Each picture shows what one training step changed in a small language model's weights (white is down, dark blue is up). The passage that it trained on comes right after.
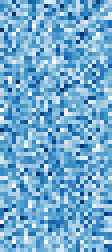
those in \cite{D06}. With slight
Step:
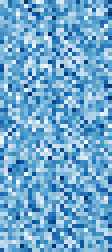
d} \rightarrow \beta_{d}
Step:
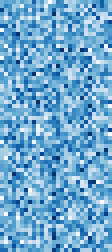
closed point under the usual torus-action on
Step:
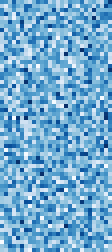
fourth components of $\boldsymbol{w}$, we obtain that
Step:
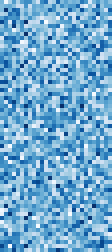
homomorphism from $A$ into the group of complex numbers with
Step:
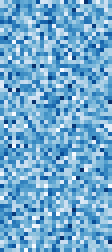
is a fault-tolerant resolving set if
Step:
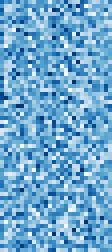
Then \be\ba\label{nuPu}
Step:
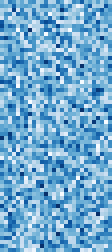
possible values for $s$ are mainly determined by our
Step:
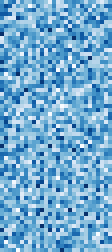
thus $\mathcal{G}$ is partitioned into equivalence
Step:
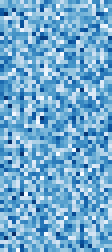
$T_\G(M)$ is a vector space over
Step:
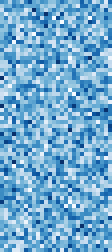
is what we need. Let us show the reverse assertion
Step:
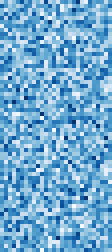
the skew shape $\Ga_{\la}/\mu$. Hence,
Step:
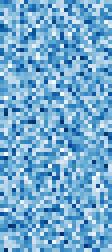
\begin{equation}\label{62} \nabla
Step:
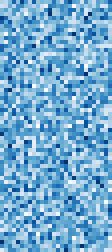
very elaborate, and expensive, when
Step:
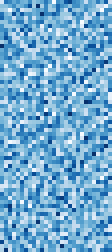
tells us that given a degenerate $n$-simplex
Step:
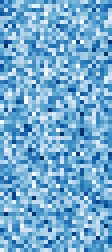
$GL_3(\bm{Z})$ as an abstract
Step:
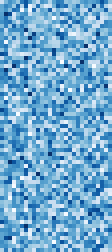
that by \eqref{eq:iu} and
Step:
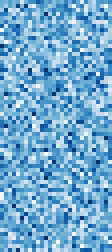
bubble, but is unique otherwise). For instance,
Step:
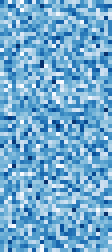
Then the set $$\{ \sqrt {\Ann
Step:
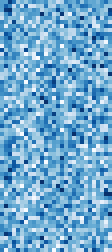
useful for a porous body whose total volume changes due
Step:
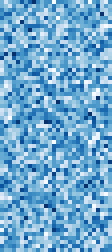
analogous to the control signal in the feedback loop
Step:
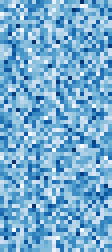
with parameter $a$ until a collision occurs. Thus every
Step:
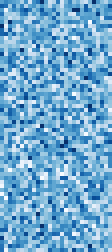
\end{definition} \begin{remark} Since
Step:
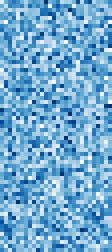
the multiplicity. A so-called strong deflation method
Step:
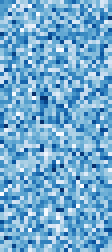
any matrix $d$, the $M$-equivalence between
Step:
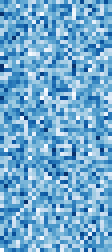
on l'appelle $\ell
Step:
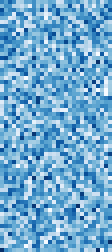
$z_2$ along $I$ we will have
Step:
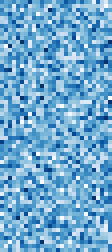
minimum such that $d_{k-1}$ is adjacent
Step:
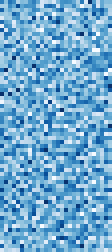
Classification}. Primary 11M06,
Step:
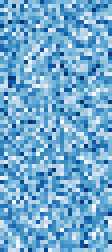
0, \end{equation} and so again from the
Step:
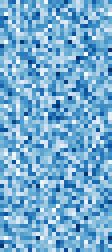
\bibitem{Kula} L. Kula,
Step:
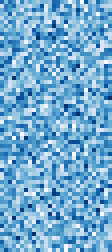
the standard terminology for Renner monoids, we call
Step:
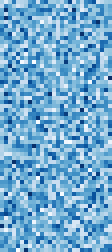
measure of flexibility of given strategies. In
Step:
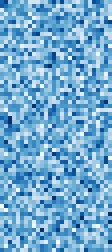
{1.1. A monoidal Hom-category
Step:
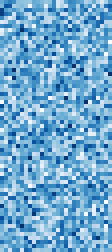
$\C$, which are well-known to correspond to
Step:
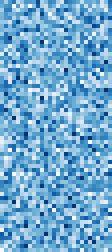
\), it is common to derive an upper bound for the
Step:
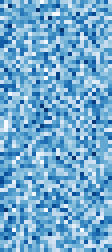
$\ell$ in Lemma \ref{crit}. But
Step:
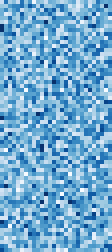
the product formula \eqref{eq-prod-3}
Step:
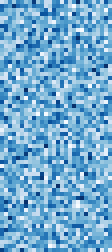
B-spline functions and $\indexB$ the number
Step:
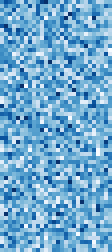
\ref{lemma.ldq}, the argument of
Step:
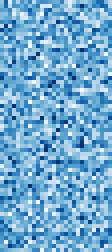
obvious. For the set $S$, it is easy to
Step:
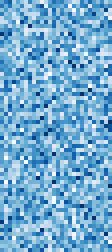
be \emph{a Grothendieck category}
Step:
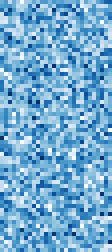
named author was partially supported by a grant
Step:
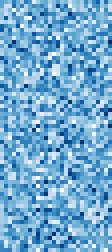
four equations (\ref{rr4}) -
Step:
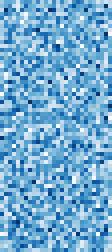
series in $h$, where $h = \log
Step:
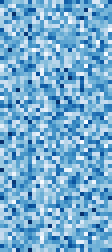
power grid optimization problems. The achieved solution accuracy varies
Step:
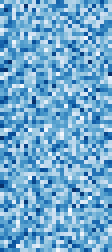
not measurable in $M$. Thus $\kappa$ is not
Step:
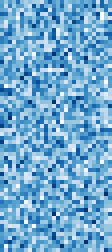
the $\pi^{n}$-Selmer group of
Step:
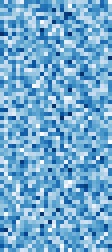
}{n}}} \end{equation} where
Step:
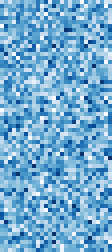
error on well-resolved, smooth problems.
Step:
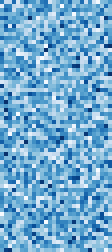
analogues of these notions (\cite{AD,
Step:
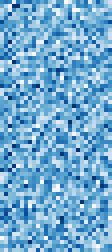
exact by the definition of locally trivial cohomology classes. The last
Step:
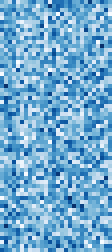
the following uniform hyperbolic bounds are obtained for the classical
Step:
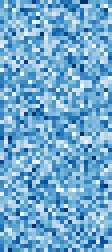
cannot be determined separately: only the combination
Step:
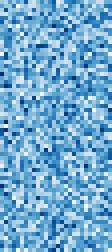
paper, we compute the cyclic homology of the Taft
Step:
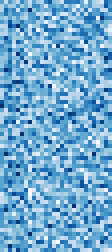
Researchers have focused on mathematical knots, that is
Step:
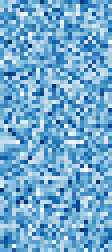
plain such that it has the discrete mean value property.
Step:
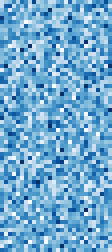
may assume that $0 \in \cC$ and
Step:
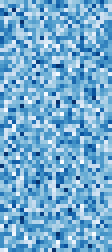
$E$ is an ordinary elliptic curve then
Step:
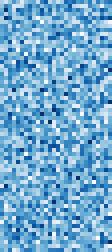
a foliated structure of the base space of the
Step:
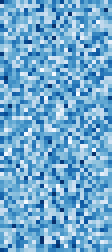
keeping the $v_i$ sufficiently small the hypersurface
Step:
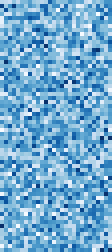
equations. \newblock {\em Computer Methods in
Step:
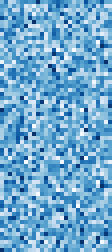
the existence of a constant $C>0,$ such
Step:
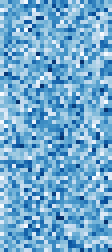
more precise control of the subsequent levels. Since the transition
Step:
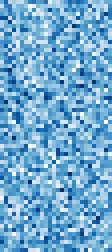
e^{-\lambda t},$ for some $\lambda>0$
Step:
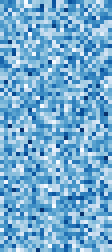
some interesting cases enter the framework of Theorem
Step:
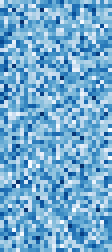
$\rho$ is a real valued function on $M$.
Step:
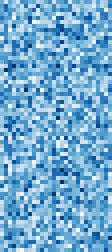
then identify the limit operator as having absolutely continuous spectral type,
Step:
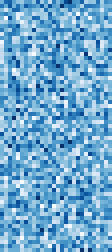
The existence of the steady-state degree distribution for this
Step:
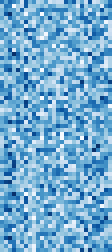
errors for a variety of coarse space dimensions for coefficient with
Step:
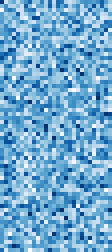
contrast, for any connected sum $D^g$ of
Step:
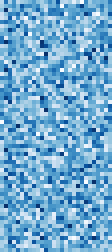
bi-leveled trees---those with only trivial
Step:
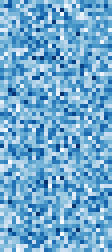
\rec {\today} \abstract We investigate
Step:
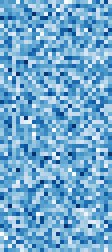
stress that all notations and conventions will stay effective
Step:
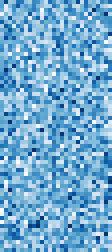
by one per iteration. In the stiff limit,
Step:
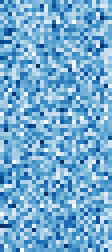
the group $\mathbb{Z}_{p^2}$ for
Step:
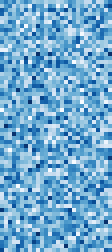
a fixed line $L$, which is contained in one of
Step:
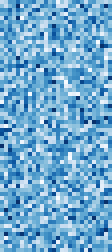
the same fundamental group of the complement, but distinguished by their
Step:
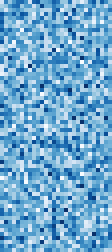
$N\to \infty$. \noindent The definition of
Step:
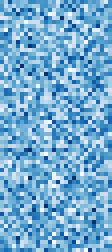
System | Social communication systems are constituted
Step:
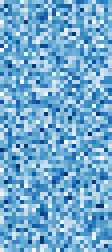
named {\tt prefixSums}, which produces a
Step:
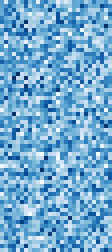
from the original space. Unlike standard expansions
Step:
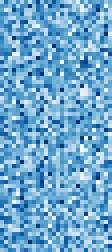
illustrated in Fig. \ref{design}
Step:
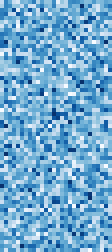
is special. If the system is in standard form, then
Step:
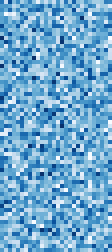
$\left( \begin{matrix} 0 & \rho
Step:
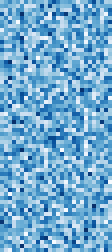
S_\star \to Q_\star \otimes
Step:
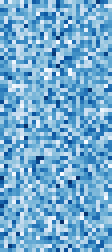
the paper we shall always assume that $X$ (hence
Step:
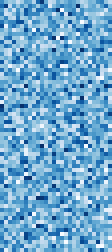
n \integ} \end{diagram}
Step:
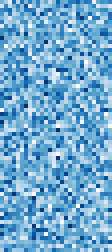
hard to produce an element for $V$ with
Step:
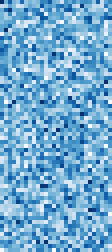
(b) Mean cluster density. This follows a
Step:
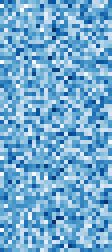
the usual comparison) corresponds to the parameter $c =
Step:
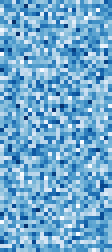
$(3.15)^{\prime}$, respectively, in the case
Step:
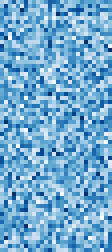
dealing with a space of functions that ``really''
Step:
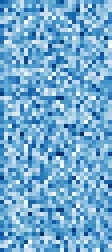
degree $n$ component $T_n(X)$
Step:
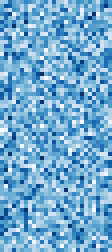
made minimal for the given $\mu \ge 1$ by
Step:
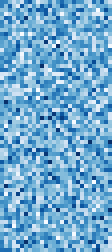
Then $V= \bigoplus_{r=0}^n
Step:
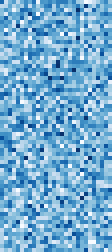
contained in $[\bigcup\cf_0 ]_\ci $
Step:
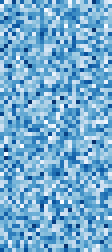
cost of the using the feedback gain
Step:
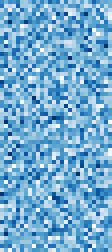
completion of a full image of an accessible functor
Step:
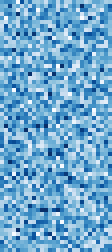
model. Moreover, if $<\in\LL$ and
